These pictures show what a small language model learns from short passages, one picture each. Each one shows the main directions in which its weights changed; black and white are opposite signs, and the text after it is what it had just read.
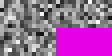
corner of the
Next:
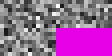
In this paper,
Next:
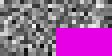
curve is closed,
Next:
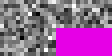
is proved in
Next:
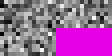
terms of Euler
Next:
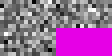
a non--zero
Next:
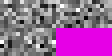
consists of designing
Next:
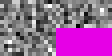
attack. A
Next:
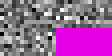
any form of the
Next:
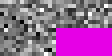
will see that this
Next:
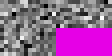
\in \mathcal
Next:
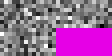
that $X
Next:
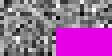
this study,
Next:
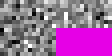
ready to prove
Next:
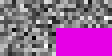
respect to the partial
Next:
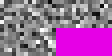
the sense that they
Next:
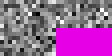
is a unique
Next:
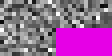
the charging node
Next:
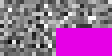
Section 2. We
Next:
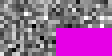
$B \in
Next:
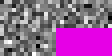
functions on $U
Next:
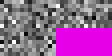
This paper is a
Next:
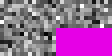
the following arguments compare
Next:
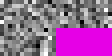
the following regularity result
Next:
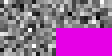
in the algebra
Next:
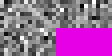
this purpose, we
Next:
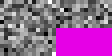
the function $\Delta
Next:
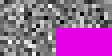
of $G$
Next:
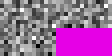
rounding property,
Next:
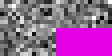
et al.,
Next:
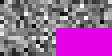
$Q$ for
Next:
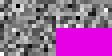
and \ref
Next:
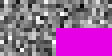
so for each
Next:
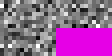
non-split sequence
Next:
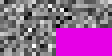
of the function
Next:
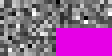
an explicit expression for
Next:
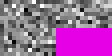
with T} shows
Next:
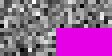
we give some known
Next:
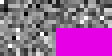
Betti numbers
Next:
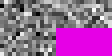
in Section 1),
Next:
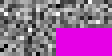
performance of the
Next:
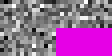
coincide with the monodromy
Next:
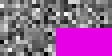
posed in full
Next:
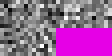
and only if
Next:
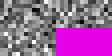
their personal
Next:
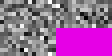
the paper will be
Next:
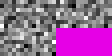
Laplace's approximation can
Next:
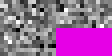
ab$ between these
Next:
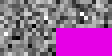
$V$ is
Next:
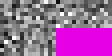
give additional details for
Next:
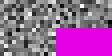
of Porous
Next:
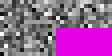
any minimal decomposition of
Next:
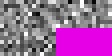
is a convex combination
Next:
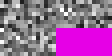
beginning or into a
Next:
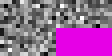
great circles
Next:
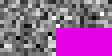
manifold of dimension
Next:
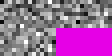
the users to
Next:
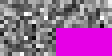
$t \geq
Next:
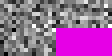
The second approximation
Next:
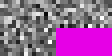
sense. For
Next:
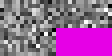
a vertical segment
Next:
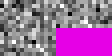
in tautological
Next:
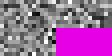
is required.
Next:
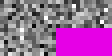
given in Case
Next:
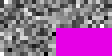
that the assumption in
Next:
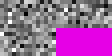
A}$, and hence
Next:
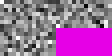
More precisely, he
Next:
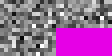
The space $\cal
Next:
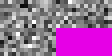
\item The moduli
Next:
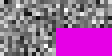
that $x$
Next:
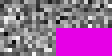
approach the origin.
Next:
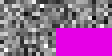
with $n$
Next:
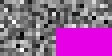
This problem can be
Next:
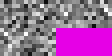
into only two
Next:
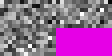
3 would require more
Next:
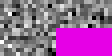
sufficiently large. This
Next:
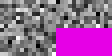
can be proved directly
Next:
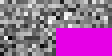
us introduce the function
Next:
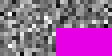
differently specified.
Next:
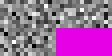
Although this goal
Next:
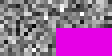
$ is the desired
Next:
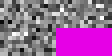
keeping with our
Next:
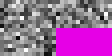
and entities.
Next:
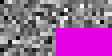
However for any compact
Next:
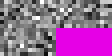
however that the definition
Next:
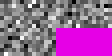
square tiling ${\mathcal
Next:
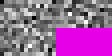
& \bbB
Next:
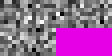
congruence metrics for
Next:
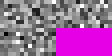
has been growing
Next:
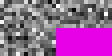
the boundary. In
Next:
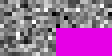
\noindent This is
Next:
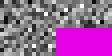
version for the
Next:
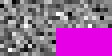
rank zero;
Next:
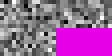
about the origin;
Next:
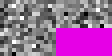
and maximum degree of
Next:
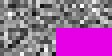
be defined by
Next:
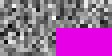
family of admissible solutions
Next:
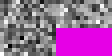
introduced and then a
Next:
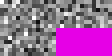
tracking for
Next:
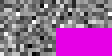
+ \lambda
